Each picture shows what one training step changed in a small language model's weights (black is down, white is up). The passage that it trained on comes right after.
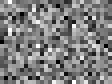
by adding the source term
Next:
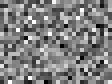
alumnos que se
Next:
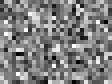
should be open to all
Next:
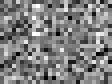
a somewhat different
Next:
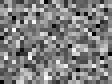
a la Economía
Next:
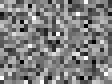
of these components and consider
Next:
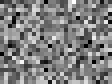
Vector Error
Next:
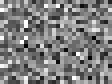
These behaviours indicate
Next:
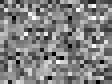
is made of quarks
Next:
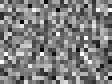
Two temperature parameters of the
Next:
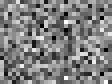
alig van már
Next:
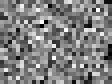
2002), with which the
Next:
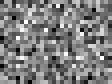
markets, while only
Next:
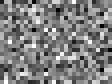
software on PC
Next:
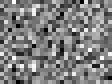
3. Значні
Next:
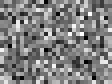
de Gestion Maroc
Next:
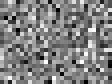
to the Office of the
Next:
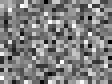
na historicidade
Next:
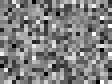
hard task.
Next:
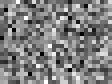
Sin embargo,
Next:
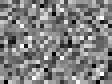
que justificava
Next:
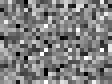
shown that if there is one
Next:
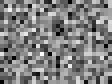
the relevant values of
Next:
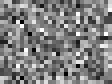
cloud systems that are
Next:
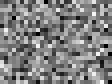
- D'assainir
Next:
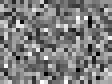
Cooperation under the
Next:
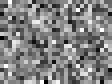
but also unnecessary
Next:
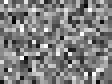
conference on computer vision
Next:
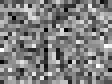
(TP) predictions to
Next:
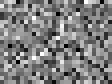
of this paper, it is
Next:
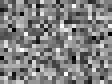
remain confidential
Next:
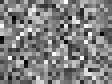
region immediately
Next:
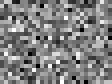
proposal for real-time
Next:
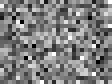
A display cutout
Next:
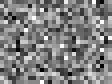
input data is zeroed
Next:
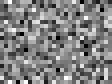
very similar in both large and
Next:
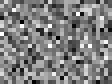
paper \cite{Maj}
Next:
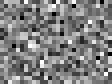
rol o'ynaydi
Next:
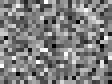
kitobat qilish
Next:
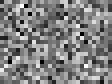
validity these metrics
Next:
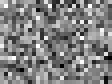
gravitational force
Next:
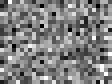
receber o anel
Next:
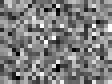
it is reduced by the
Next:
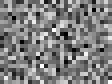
a relative decline in
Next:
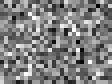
are available after the
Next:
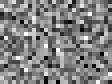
of $D$ is small,
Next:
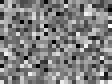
\Sigma^\omega$ is
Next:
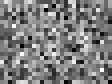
its system context are optimized
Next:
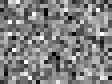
in the Ising model.
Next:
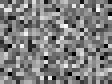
$s$ is the local
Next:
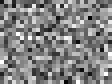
tecnologia no
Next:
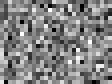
more alive or less
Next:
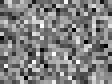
it can easily be
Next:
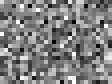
20% of fast food
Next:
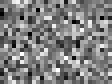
item are known;
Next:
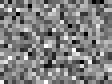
The resulting expression for
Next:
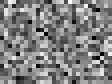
g^\alpha$, where $$
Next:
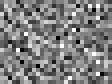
behavioral therapy as
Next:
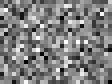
*Kutatás a
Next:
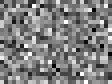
imaginary part of
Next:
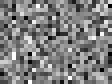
qilish talablari
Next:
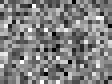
Conclusion: With an
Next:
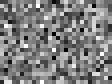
postselection on the performance
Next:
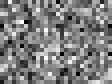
árvores 1 -
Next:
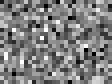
juggle over a
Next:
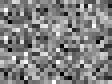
understanding of the
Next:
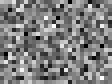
responsive teaching
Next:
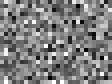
always neutral.
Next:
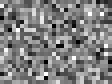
ринку: 1.
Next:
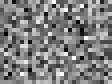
$K$ tasks at
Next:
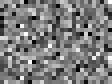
активами й
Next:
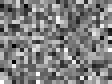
had a single optical
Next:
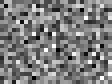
uncertainties can lead to
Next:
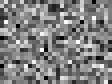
все новые
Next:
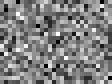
Nancy of the
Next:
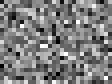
ideas and samples
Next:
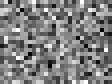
line with our results, longer
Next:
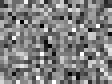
depressive disorders
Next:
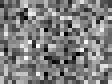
number indicates the number of field
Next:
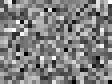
localized peaks,
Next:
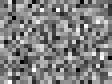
oil giants in the
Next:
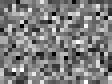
olması ve
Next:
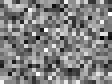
properties, as the computational
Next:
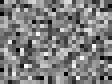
increased, we approach the
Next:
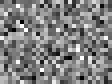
seguir). Não
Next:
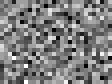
early access to
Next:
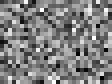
fluency skills and
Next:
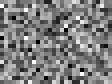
(у значенні
